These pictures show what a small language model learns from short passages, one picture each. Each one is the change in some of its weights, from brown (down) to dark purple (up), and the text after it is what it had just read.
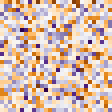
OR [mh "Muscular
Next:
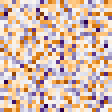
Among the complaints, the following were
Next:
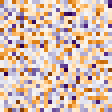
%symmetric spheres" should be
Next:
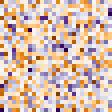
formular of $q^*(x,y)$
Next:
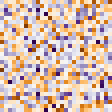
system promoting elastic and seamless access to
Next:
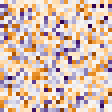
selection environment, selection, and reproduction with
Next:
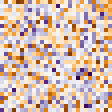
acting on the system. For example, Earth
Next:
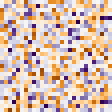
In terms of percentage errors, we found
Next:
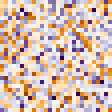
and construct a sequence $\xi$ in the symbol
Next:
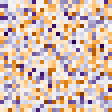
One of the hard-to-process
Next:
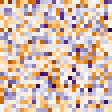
the center; translucent green edges indicate
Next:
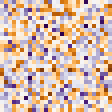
and employees. In developed economies, the
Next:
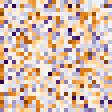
power-sharing control parameters such as load
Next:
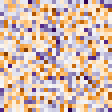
And as requested by the members of
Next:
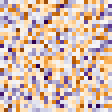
study of Chong et al (2024). For
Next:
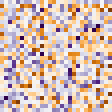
in \cite{freitas2016}.
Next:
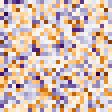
true is saying no more and no less than
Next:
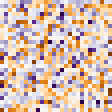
of university education accrue more for the
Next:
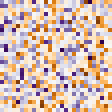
knowledge of organizational processes and practices through IE
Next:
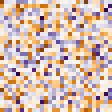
fibrosis (EMF) is a
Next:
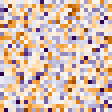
with $\star$. In fact, the subring
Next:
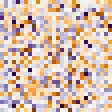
*Journal of Money, Credit
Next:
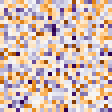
America. According to data from the European
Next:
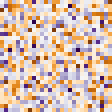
part of my decision-making process is delegated
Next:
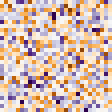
the source of the morphism), while $e$
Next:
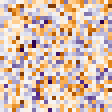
given natural number N belongs, it only requires to
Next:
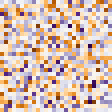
feedback loops. The central role of prediction
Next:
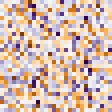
$\delta$, then the image of $I$
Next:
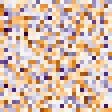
new samples differ from the previous iterates -
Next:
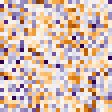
equation for a surfactant system containing two
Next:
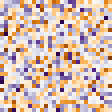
programs - Varied learning and assessment methods
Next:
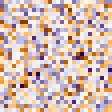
the level of $p < 0.05$
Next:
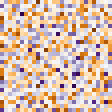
semi-structured interview guide created by the
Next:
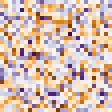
then there exists a unique solution to problem
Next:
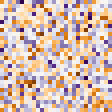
$eM$ is a transitive
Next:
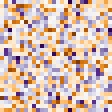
ureter, when a large cyst at
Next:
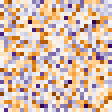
impaired communities. MathTalk initiates
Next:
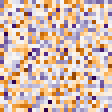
from the milling of rice. Rice
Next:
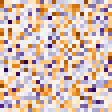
is aimed at minimizing the error between the
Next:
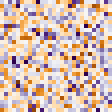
is called a n -simplex.
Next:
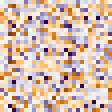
patients. Both agents enhance multimodal care,
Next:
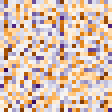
pregnant women irrespective of
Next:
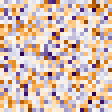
is further extended to align the GBD procedure.
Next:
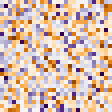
selected for interviews. Open-ended questions,
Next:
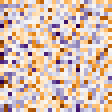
water restriction can prevent senescence-related
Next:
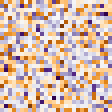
operator. The operator $\partial+1$ is
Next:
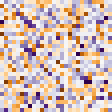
}} \begin{document} \maketitle
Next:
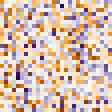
(Jaccard Distance Calculations)
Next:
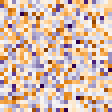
counterintuitive consequences, such as time
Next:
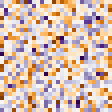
setting suffers from severe instability. Such
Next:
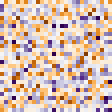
type="radio"/> Requirement
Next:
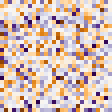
\mbox{ $\downarrow \neq \emptyset$}
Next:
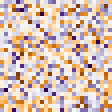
the maximum value of the flank wear
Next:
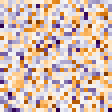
While it is clear that public data must not be
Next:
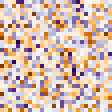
if $\mathbf{% \Sigma }$ is the
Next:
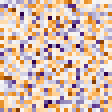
combination method of filters. In the future this
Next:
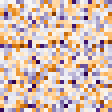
the ability of an instrument to be used to
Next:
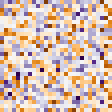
knowledge and confess their deficiencies.
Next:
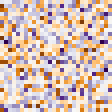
- \eps \scal{\nabla
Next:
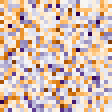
itself in the computer graphics world was a great
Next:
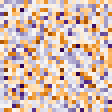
we work always under Assumption~1. The
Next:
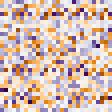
în competitivitatea unei
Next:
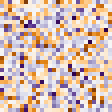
is finite-dimensional. \item There exists a
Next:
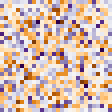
since $\xi$ is a Gausian random
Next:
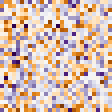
estimates $$z_\theta^t(x)
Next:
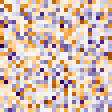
{\em relative fractal drum}
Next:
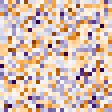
the danger of brake system failure caused
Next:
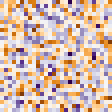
admits a compact Cartan subgroup, these functions can
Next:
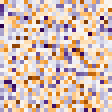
Energy and Propulsive Systems”
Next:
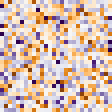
This integration can be explained through the following
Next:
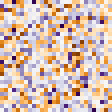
carried out. Chemical analysis tests were conducted using
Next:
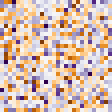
mitigation for climate change. Our
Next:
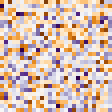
DG test, which involves determining the shortest
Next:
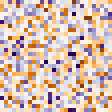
Case 2: n is odd Define a mapping
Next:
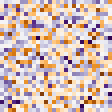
and blow-up in a finite-time of
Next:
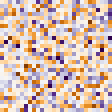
a finite subset $F$ of $S$
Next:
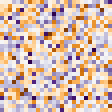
that $g_i$ vanishes on
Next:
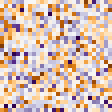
form given by \eqref{D.8}
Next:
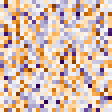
these differences, in addition to differences in scene
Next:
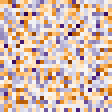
substrates were dried in ambient conditions
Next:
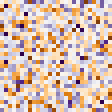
will assist PT. UMI in
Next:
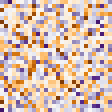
this symmetrizing process two more times,
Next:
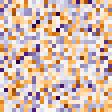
5: Accepting Input for
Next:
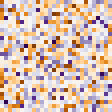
study was carried out at the Patna
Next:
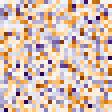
asociadas a la exploración
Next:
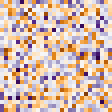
now choose a possibly smaller ``maximal''
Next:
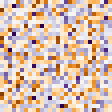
inverse Lax-Wendroff type procedure
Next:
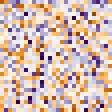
= 0, \end{equation} is also
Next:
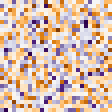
amount of existing complaints is small. After
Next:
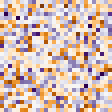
to $\varepsilon$. At this limit, we recall
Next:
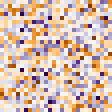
integrate the polynomial function in a one-dimensional
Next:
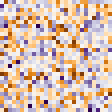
when compared with other States in the region. That
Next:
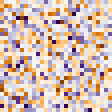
($\eta =0)$} \par\noindent Let
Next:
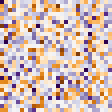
\in \omega_i \text{ for
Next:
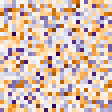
studied the variable selection, estimation and prediction properties of
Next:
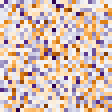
force the car manufacturer to focus on the
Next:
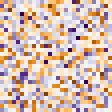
trying to apply (2.2), we
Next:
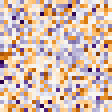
or $\mp$, it is understood that the sign
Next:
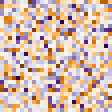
C_i$. We also choose arbitrary lifts
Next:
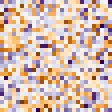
at distinguishing the primary objectives and goals to
